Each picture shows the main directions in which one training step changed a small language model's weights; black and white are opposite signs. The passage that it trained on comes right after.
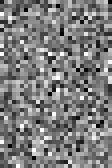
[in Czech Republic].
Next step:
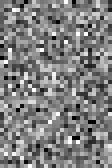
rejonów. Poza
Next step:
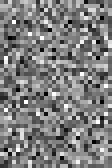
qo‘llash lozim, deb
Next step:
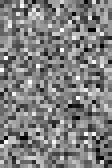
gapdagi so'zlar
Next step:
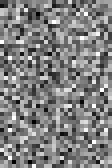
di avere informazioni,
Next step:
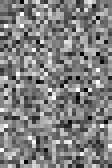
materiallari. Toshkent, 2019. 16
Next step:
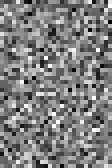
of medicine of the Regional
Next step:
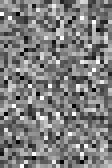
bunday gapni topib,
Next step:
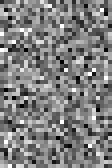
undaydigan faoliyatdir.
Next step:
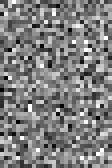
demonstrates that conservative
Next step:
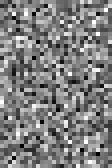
эволюцией и
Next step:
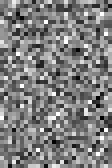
regulations or other secondary legal
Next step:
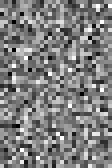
og'zaki ijodi.
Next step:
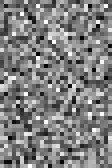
historis. Metode
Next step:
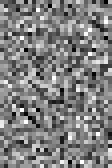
Tush chog'i har kun
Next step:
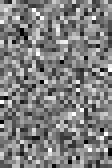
fanlari doktori, ²FarDU
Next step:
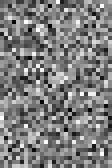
takliflar ishlab chiqish hamda
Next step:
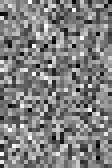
ARTICLE INFO
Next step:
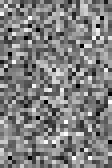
зарар учун қонуний
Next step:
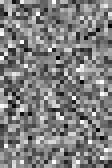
onze beschouwingen te worden
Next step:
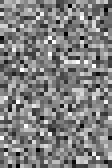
— gulni chatishtirish uchun
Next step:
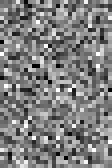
от частоты Из
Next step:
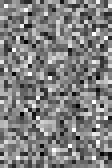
other data in public access: legal
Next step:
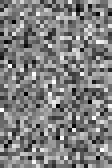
культуры безопасности, как
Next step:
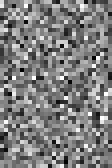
cierto, los educadores novatos
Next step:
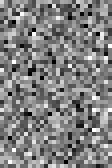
diverso (23). En este
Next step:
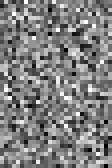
deformatsiyasi yuqori bo'lgan
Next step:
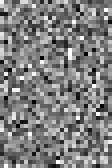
*Skip to question 2*
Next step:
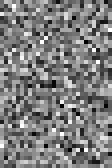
ilk olarak eserinde yer
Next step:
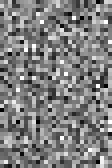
юридической силой).
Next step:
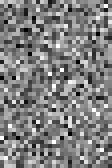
своїй діяльності [4].
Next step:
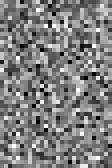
درسي كتاب،
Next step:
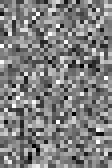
narsalardan tekshirish
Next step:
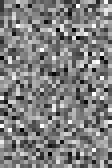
lo que posibilitará
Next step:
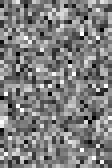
до реальності умовах. Це
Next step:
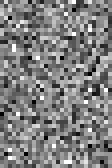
pregunta sobre la posibilidad
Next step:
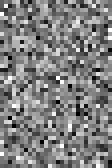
Zeit*, in Id.,
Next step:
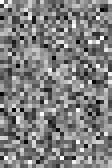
торговлю со странами,
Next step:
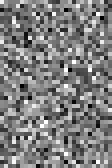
fantaziyaga boy
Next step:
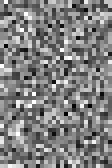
sa gramatika.
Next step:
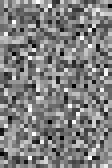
erur shiddatdin
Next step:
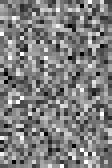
Para la variable *nota*,
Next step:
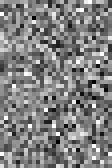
постоянного тока
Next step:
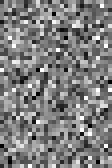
sinflar o'quvchilari uchun
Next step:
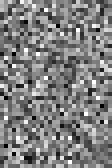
conhecimento sobre empreendedorismo, educação
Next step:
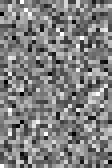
sie in Zusammenhang mit einer
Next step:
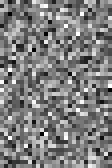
[6] именно
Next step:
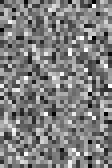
define que o proprietário pode
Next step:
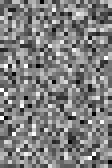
первого этажа, а для
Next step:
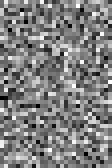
(DSc), professor Karimova
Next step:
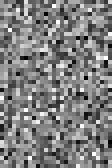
компонент Обидва
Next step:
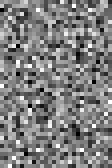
In het eerste geval
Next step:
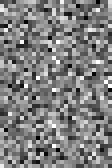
конец – радость
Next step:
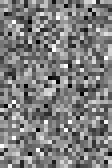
на время иностранному
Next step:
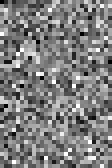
lograrlo, o que esto
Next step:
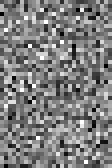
Félix optó por
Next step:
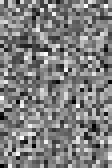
مواردی نیز
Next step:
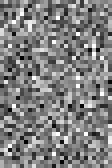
sekali lagi, aku
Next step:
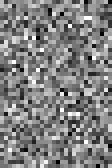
yangi qoidalarini ishlab chiqishda faol
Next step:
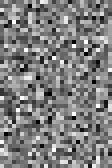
usuarios y entonces el
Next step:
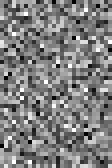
aflora por doquier en los
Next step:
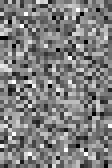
Sultan Z. A., &
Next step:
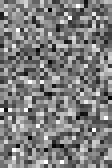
iqtisodiyotdan bozor iqtisodiyotga
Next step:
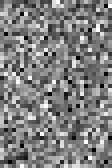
va motor buzilishlarining
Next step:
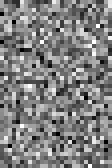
moddalar barcha oqava
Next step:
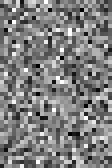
indudable que los
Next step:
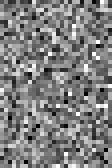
del músculo se tomó con
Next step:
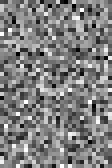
ko'zlarida nurni
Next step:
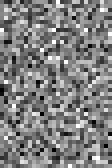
é uma ação do Ministério da
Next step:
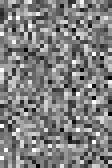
la generación siguiente, ya
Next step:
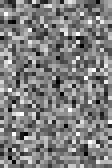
DE SUZANO.
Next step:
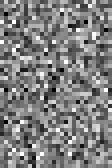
balki “foйда ulushi
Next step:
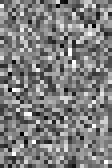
często, że
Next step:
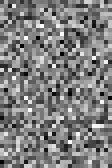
tilida ko'rsatadi.
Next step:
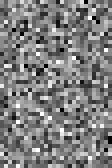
a liberdade da humanidade
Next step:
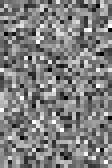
uchun $f(x)$
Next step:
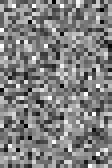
письмову або
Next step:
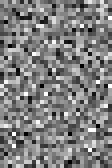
penting dalam industri ini. Hal
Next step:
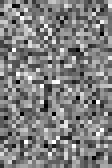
tashkilot, ruhiy emotsional
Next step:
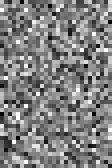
baik jika kita
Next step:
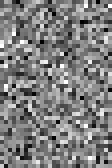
(NR) взяты
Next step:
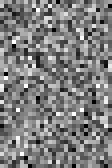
xavf omillariga quyidagilar
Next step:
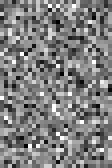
Zamonaviy asarlardagi
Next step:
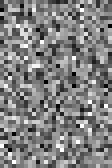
străzi pavate,
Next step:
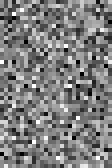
Карякин А.Е.,
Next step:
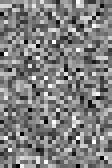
ularning ijtimoiy roli bilan bog‘liq
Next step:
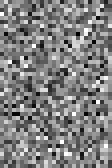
nazar, iqtisodiyotda umum ahamiyatga ega
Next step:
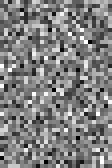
главного редактора),
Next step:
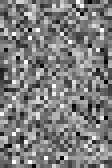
limba română,
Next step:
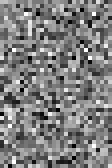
[*The Chicago
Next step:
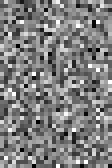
ta’limining samaradorligi mustaqil
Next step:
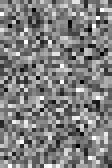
g'oyalarni ajratib
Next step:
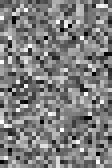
bilvosita amalga oshiriladi.
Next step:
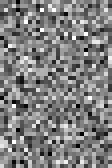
que se persigue con ella
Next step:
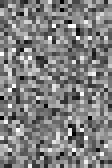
aan bij een eerste
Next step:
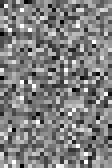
of plant density on
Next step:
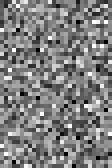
болезнь отрицательно
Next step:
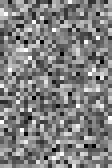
O. Ilmiy matnlar
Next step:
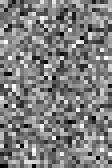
группы II, что значительно
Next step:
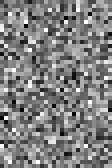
«Си Шань
